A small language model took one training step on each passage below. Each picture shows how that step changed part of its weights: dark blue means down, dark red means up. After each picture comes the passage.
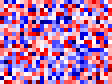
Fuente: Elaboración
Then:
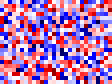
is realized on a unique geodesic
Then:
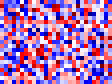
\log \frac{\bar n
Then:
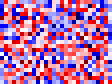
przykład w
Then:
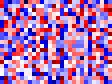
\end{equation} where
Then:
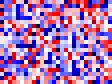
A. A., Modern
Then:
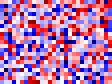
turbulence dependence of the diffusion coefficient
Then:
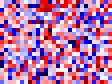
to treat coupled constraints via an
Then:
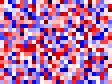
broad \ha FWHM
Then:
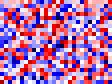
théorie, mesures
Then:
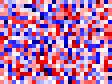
strong spanning subgraphs
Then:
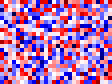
datasets that were created to
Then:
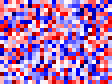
are not embeddable in any
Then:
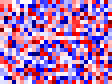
establecidas por el
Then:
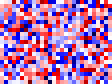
так чтоб правое
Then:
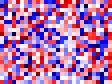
to the cooperativity of the
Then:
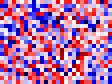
satisfies $\| \beta H_\eps
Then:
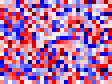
puzzle and functions to
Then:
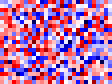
Spirito del Figlio
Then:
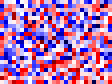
oriented links in $M$. Recall
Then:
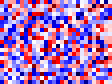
is \begin{equation}
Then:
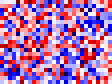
has therefore been considered resolved since
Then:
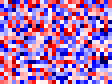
this section, we discuss the case
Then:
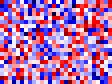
$P_n$ will be
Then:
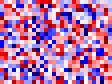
some nodes in the internal region due
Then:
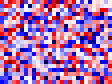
to 1, we obtain the
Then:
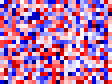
supergravity can obtained by
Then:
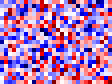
de São Paulo, unidade de
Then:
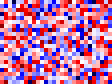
Be star during periastron
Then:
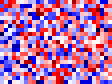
with mean $\lambda$ and
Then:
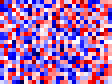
$r\in R$ define
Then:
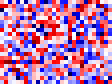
se la representa en casi
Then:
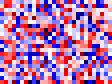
le dieron el alta
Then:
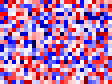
for partition pair AB, the
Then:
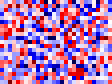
single server infinite buffer
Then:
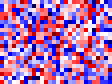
examples is that they only require the
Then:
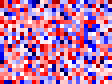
## 2. Experimental Section
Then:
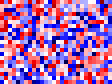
(hard sphere interaction) and
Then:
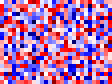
inversiones iniciales
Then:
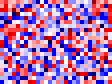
producing a torque of the
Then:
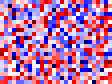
language models (LLMs)
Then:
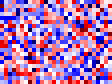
our two classes of examples. The
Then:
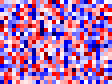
fire where an arbitrarily
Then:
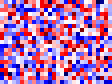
crops. IOP
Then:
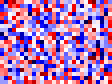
for the adjustment of the
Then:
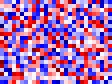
i k_x x}
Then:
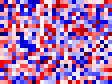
algebra. The smash product
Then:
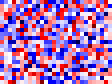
тому числі
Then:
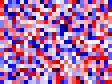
\dot{\epsilon}$ for some
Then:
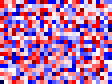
as compared with polynomial solutions which are
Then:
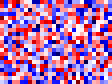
In this proof we will need to
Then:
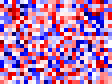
leave such more comprehensive
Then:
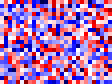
hij in de resterende
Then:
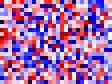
the un-perturbed
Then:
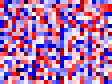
\end{proof} In the
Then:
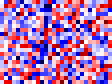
sources such as a stochastic background,
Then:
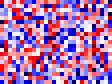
the magnetic field $h$ is
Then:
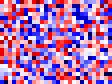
algebra follows from multilinear
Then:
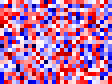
To'palang suv
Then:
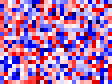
affine spaces over $k$ of
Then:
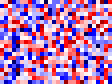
Jenningsa [2],
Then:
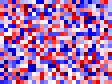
a simulated toroidal angle
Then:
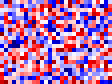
as well as in Figures
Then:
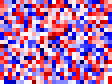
RRM technique on newly
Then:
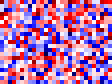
and the testing of its
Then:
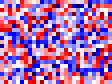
effective interaction. Each interaction involves
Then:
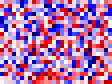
target population size changes as well,
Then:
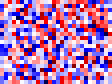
Boltzmann's constant,
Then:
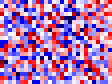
section \ref{S2}
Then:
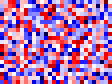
thus a lower limit on the
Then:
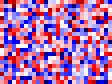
However, as we mentioned in the
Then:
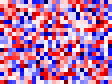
the performance of Robbins'
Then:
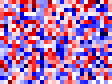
tasavvur qilish,
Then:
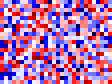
following: \begin{align*}
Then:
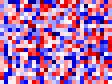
to solve Euclidean path integral solutions of
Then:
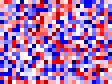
unital ring which is a product
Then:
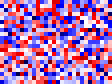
of $t$. The center of
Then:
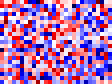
the sum vector considering all overlaps
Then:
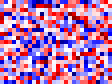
two dimensions resulted in density distributions
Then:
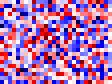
и инструкции по
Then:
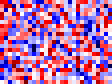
Ricci gradient soliton
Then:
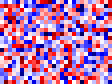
the {\it virtual}
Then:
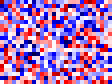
$p \in X$ be
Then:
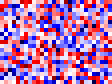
numbers. However, in the case
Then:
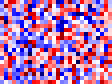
está asociada al mal uso
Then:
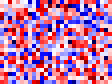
be considered also as NT systems
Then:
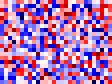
relax the excessive initial state
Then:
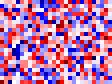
bo'lib bu tabiiy
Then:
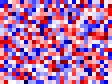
{C}oulomb phase in
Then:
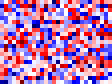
the lowest energy configuration is obtained
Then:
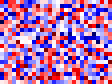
in any galaxy population at low redshift
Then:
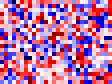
of two primes"} is
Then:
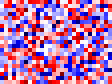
the robustness of our model by
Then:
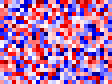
applying the Leibniz
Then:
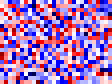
as to 3-point functions,
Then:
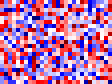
algorithm. Discerning normal and
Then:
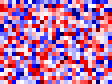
13 Análise por terras
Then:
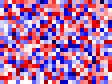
science politique 353
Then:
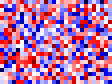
grains are more fragile
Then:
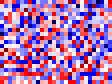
de los derechos de
